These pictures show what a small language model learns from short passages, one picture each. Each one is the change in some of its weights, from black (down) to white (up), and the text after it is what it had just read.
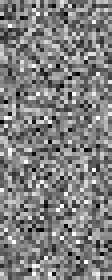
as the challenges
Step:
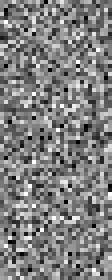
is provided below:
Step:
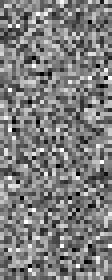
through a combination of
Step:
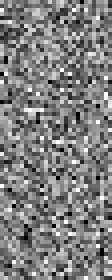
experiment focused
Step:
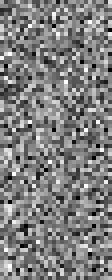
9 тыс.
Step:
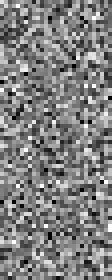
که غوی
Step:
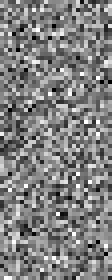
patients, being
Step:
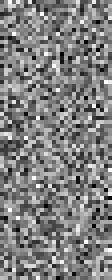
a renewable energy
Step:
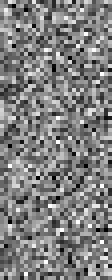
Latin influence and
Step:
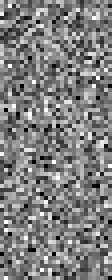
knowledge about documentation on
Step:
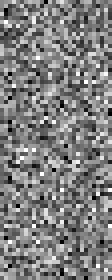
is their way of
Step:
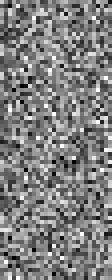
not use Nesstar
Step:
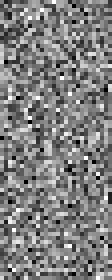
Part I. BY
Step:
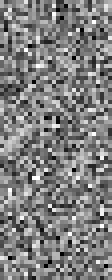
de aquisição
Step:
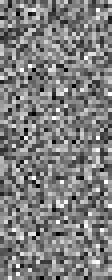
pode resultar em uma
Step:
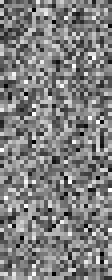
application fields of the
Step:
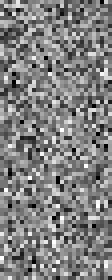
This work was performed by
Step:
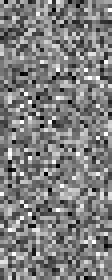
scientific, and social
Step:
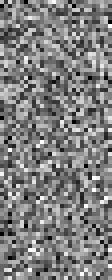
B2 voi
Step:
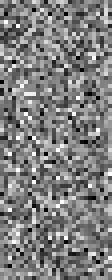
was found to be in the
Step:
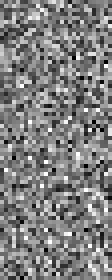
Not clear, individual
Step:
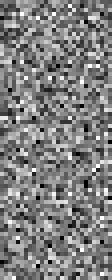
= 2\gamma
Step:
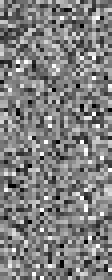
el Ámbito
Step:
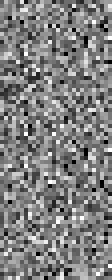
since X-ray
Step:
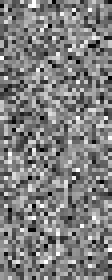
et la coupent des
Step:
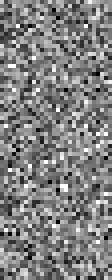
(AI) based.
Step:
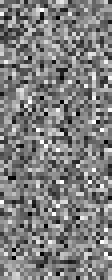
neural network was most
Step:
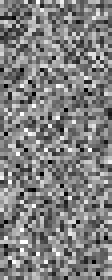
improvements, it
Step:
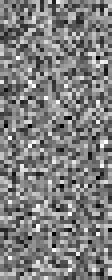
for industrial use.
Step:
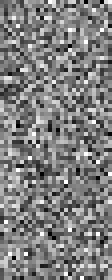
dynamics to
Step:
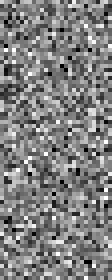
As they are the first to
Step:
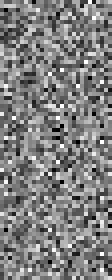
на длительный
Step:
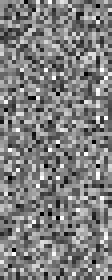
online rated wind
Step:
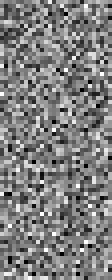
demonstrated that,
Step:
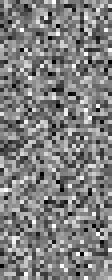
nem lehet
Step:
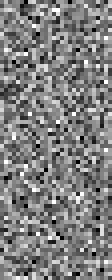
weight is an important
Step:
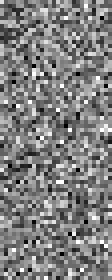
seed extract 5
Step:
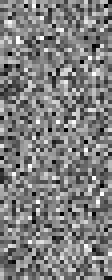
в возрасте
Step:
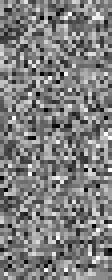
виникають на
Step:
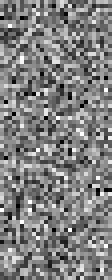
as well as methods of
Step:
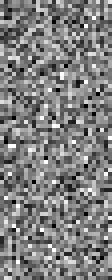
technologies, AI
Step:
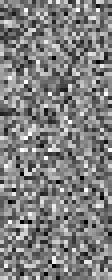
e a política,
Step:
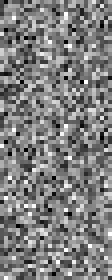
implementation of policy
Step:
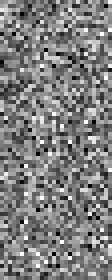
Dock Score
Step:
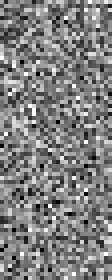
society share in the
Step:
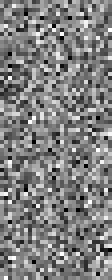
bound charge of the
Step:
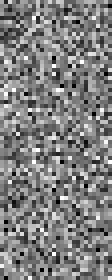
effective leaders in
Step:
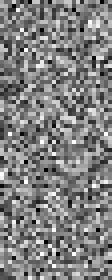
de Derecho*.
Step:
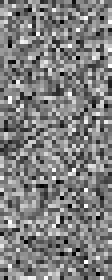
sufrágio à
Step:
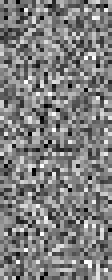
qualidade da formação
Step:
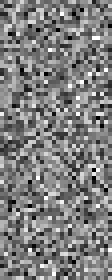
desenvolvida a
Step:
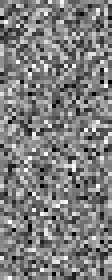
are more likely to be
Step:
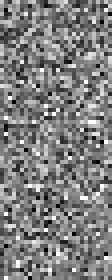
to Literature and
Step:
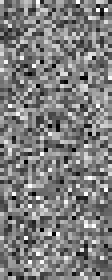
des RKB E
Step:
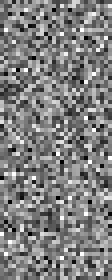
finish your first
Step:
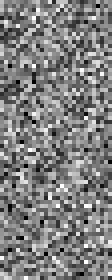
at the target
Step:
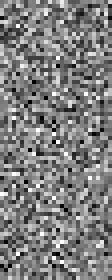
areas surrounding
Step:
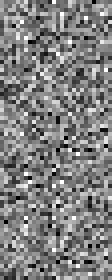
without any fear.
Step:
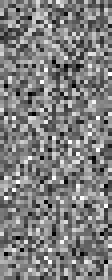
provided financial
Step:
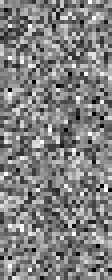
том, что
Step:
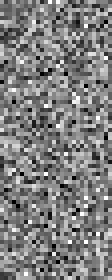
state and current
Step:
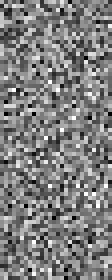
In this way the
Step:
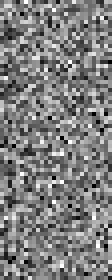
algorithms are
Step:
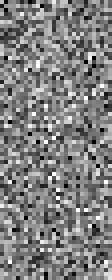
These rubber
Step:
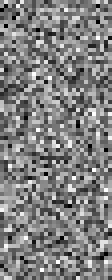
and measurable, not
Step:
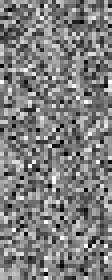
methodologies studied,
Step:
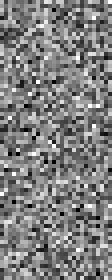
their parents, in
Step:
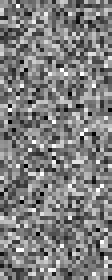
based on patient's
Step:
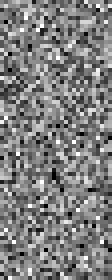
metabolites in
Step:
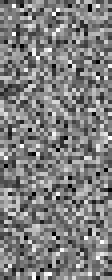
ona, ham
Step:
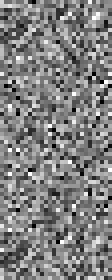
прочность и
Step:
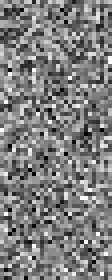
us to produce more
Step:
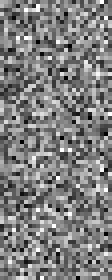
educação física como
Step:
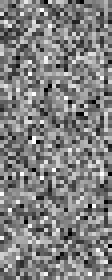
report to ERA for
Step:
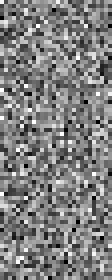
peak) in a
